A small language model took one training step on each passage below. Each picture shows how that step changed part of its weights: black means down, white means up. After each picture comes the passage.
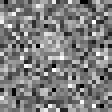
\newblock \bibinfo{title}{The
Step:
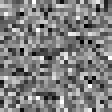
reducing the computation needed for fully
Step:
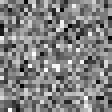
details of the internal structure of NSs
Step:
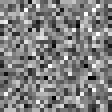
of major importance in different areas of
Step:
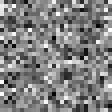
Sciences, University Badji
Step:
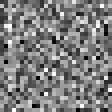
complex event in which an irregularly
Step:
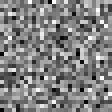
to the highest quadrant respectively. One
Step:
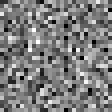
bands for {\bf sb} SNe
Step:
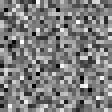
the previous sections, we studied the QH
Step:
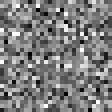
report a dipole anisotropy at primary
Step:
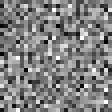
nanotubes with respect to alignment
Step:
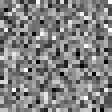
the case of ISIS, different
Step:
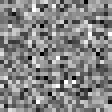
{\it et al.} are entirely wrong
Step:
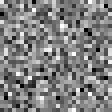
times $10^6$ electrons
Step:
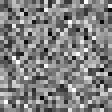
characteristics of process or product which are
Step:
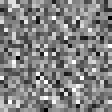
of integer or round percentages
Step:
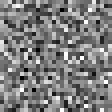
these different stellar density regions all contribute a significant
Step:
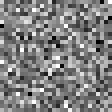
In our examples we find, however, that
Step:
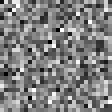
In [4] it is shown that a large
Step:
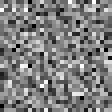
in the present work do not show any observable
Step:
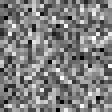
given in text. From left to right:
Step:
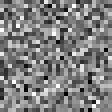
versus the lattice size $L$ at
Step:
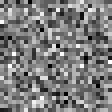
shift are both counterparts to
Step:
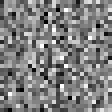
these Green's functions lie below the
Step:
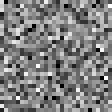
diameter) were no longer in the linear
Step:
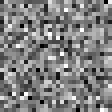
point, unlike HF, PBE
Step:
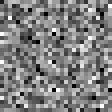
that we decided to calculate them again using
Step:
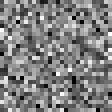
interval between these operations).}
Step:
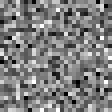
matrix of all the parameters, which we then use
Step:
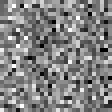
is universal and geometry-independent we
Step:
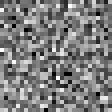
study noncommutative deformations of
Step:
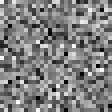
entire Galactic GC system. We consider that
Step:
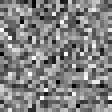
assume that $\lambda ^{ab}=\lambda
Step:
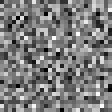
collective variable reduces the calculated
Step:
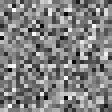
with CoGa and MnGa
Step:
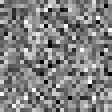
their role as global parameters of our model. The
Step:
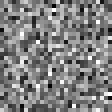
reheating (perturbative, slow
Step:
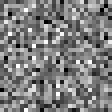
independent of the noise parameters. In other schemes
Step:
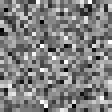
the Higgs diphoton decay rate, while
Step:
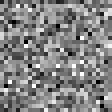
2]. There are also resistive effects in
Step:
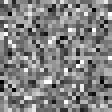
a vortex output with a wavelength of
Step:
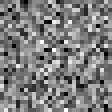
loadings and item intercepts can
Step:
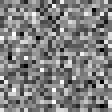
Poisson Vertex Algebra
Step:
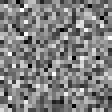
repeated iteratively until
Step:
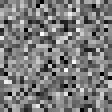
independent high-probability solution but a
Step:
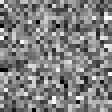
The UCS has always lower energy than the
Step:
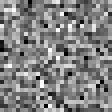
top Lyapunov exponent
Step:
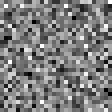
at lower energies by emitting them.
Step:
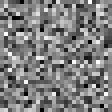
slower than the sequential one in
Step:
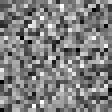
was made possible by partial financial support
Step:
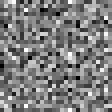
is better in terms of interpretation to look
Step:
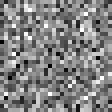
of the corona along the flare loop
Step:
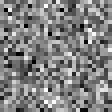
wave}. This holds if %$$
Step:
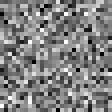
ellipticities are indeed caused
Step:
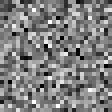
cell type to assign the interaction that is
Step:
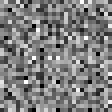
the noise at the idler frequency while
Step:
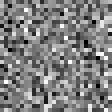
be possibly magnetized
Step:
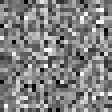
compactifications, where the apparent
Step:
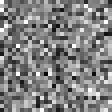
Notice that there is a very weak resonance
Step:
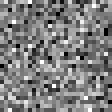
as well an amplification of two orders of
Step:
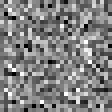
field of a massive magnetic dipole. The physical
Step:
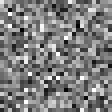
to specify a Bayesian
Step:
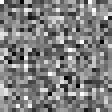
do not commute and fields are defined on
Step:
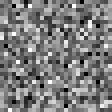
radii for frequencies less than the
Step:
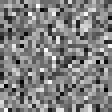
of the US clusters, the median
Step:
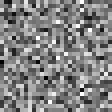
be expressed in terms of kernels for the evolution
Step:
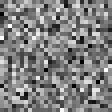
where $\omega_{Q}$ is the
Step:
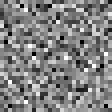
great promise for applications in biological
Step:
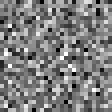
treated in exactly the same way as
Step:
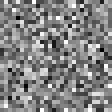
for Co fcc nanowires for
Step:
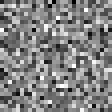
${}^{2}$Department of Physics and
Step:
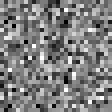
red lobes. Velocities are
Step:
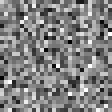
typically constructed on partially etched
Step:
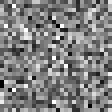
These processes lead to violent changes in temperature
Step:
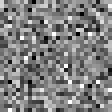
$\dots$, $n$) represent a vector of
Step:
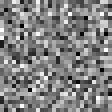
and the atomic cloud. For
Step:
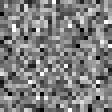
a vector store to support generation.
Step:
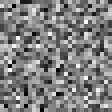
velocity is the one that allows crossing the
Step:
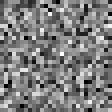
requires immersion apparatus
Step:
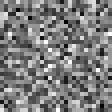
features in the optical light curve. Both
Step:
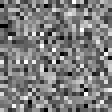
i}) The list of syndromes
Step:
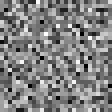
the result on both sides of $\Sigma$
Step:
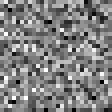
60 hrs. We leave simulations
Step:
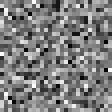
Ap. J. Lett. {\bf
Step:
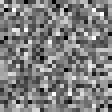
medium. This requires that the
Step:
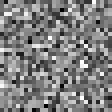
the EDL involves several time
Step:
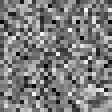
\epsilon t)$ when deriving the dynamical equations
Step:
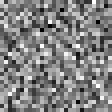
the universe and free from VHE background so
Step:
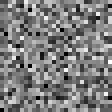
sector should urgently focus on
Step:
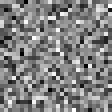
to the $\alpha$-segments. This
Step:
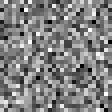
difficulty for in-situ application and
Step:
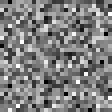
$\rho=\varepsilon^{+}-\varepsilon^{-}$. Let
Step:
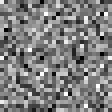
energy release corresponds to this primary
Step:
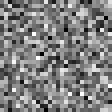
de Sitter. Setting
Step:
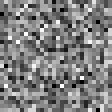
mark the edge of the delaminated
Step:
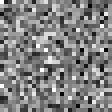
$V(q)$, $q$ represents the
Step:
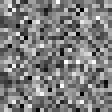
fragmenting a harmful request
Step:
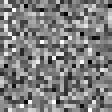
itself, the equations relating the abundance
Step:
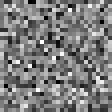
kinetic theory utilizes phonons as
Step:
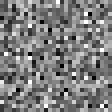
chiral transfer over distances close to 100
